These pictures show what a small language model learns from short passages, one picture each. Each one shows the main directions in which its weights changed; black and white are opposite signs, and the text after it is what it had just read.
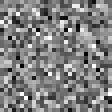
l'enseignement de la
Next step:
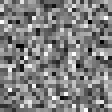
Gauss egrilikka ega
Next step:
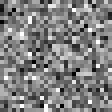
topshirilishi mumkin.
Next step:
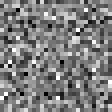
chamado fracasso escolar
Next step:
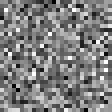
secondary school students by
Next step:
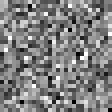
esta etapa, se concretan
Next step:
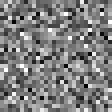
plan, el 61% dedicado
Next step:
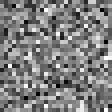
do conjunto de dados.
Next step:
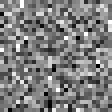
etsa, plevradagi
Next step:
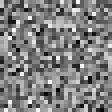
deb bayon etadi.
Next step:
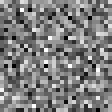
L), Hair Loss.*
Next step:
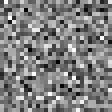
bilan to'qnash kelmay,
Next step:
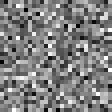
içeren geleneksel
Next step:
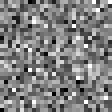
— В. Петровић;
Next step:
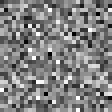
psixologik unsur
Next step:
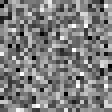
penyu memiliki struktur
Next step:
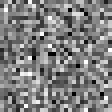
componente directivo por lo que la
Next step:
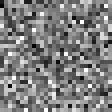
ishlatiladi, lekin
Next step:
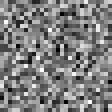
promocyjnej lub
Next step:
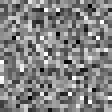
Т. Блистів, В.
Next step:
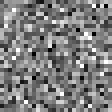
- усилению синтеза
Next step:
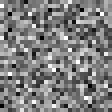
pediatric shared
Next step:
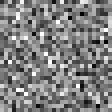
comput, malgré leur
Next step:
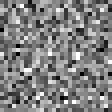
“os exemplos mais importantes de
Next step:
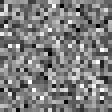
outros estados. Tabela 3:
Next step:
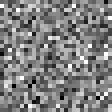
van voorschoolse
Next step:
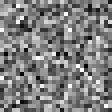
эришиши мумкин,
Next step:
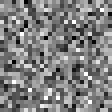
e, portanto, trata-se
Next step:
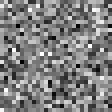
fiscal cost orientation model
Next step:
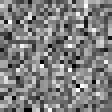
para empresas individuais do setor
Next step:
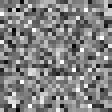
la interpretación crítica de
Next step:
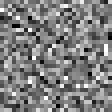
at work on the single
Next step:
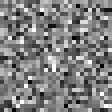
portretini mohirona
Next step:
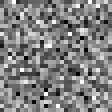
poemes, cançons i
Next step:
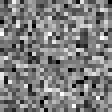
Kasaba uyushma
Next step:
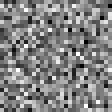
il corpo di un testo
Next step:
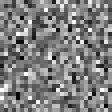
boshlang'ich sinf,
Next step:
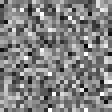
a BK (riziko,
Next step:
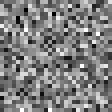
aan dat het een
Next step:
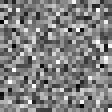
value.** The use of an
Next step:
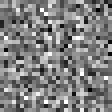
desigualdade de poder
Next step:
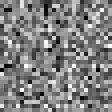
Cercado, Quebrada de
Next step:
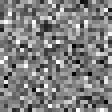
digunakan sebagai
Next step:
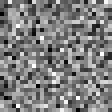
прямих іноземних
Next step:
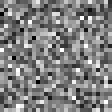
UNING IFODA
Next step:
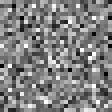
va e'tiqod amallarini
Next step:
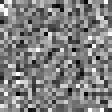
науковці активно
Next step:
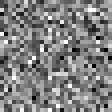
Так, під час
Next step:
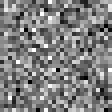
de cómo organizar situaciones
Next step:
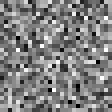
y las funciones de apoyo a
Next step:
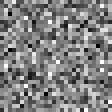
la licence PMVPB
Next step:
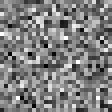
définie comme : (1)
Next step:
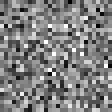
становила випадкову
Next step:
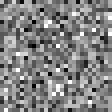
Gold” каби янги
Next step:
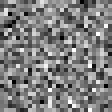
que encuentre la información
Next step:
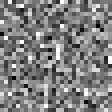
ми маємо «факт,
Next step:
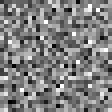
розвитку мобільного
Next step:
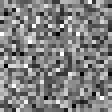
у планах початку
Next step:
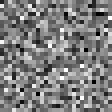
absoluta reverência, como
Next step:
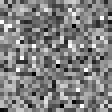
tadqiqotchi ham edi.
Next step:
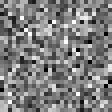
más potente a nivel
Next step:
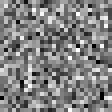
los estudiantes de la institución
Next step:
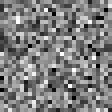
raqs. Abstract:
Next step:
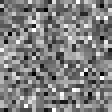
chiqarish jarayonida texnologik
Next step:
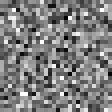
natijada yangi dalillarni
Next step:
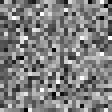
de Stat din Moldova:
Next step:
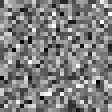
было сформировано
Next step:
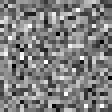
ma svoju intenzitu a
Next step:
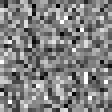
mujer en la literatura
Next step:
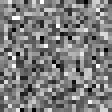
різні реєстри.
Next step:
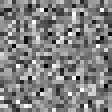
Vol. XXXV,
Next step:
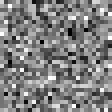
einmal ausgibt, sehr
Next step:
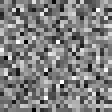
бирга Панжикентда
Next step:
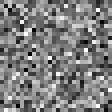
kunda O'zbekiston ham ushbu
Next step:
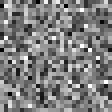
quantificar zonas
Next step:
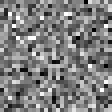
је успостављен
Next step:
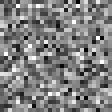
la temperatura. Las
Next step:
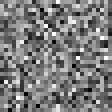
деле, интенсивное
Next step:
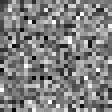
Umumiy psixologiya.
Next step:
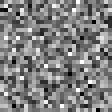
Gros bajo la dirección de
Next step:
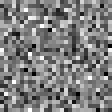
kutubxonasi fondga
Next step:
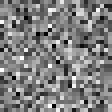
World Museum:
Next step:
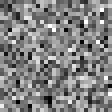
knowledge to students,
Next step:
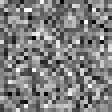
quella matura. La teoria
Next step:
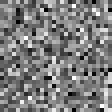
actualización, ya que el
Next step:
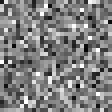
way. The study concludes
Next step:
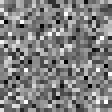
Центральной Азии,
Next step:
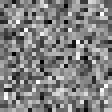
y estimulación cognitiva
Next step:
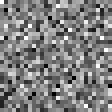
and Distance Learning*,. —
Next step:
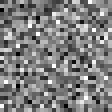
számolniuk kell.
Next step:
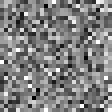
de mortalidad del mundo.
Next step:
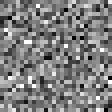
reestriga anorning 5 ta
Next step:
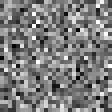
a dinâmica de trabalho dos
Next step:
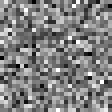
dikembangkan peneliti
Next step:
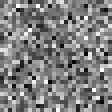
a vida acadêmica e a
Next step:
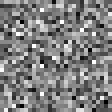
de asistență, consultanță
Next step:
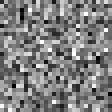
svetofor mavjud,
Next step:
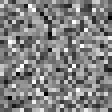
уй-жой коммунал
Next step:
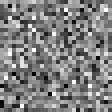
o‘smirlarning raqamli
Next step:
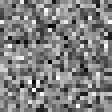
Kesamaan Kurikulum
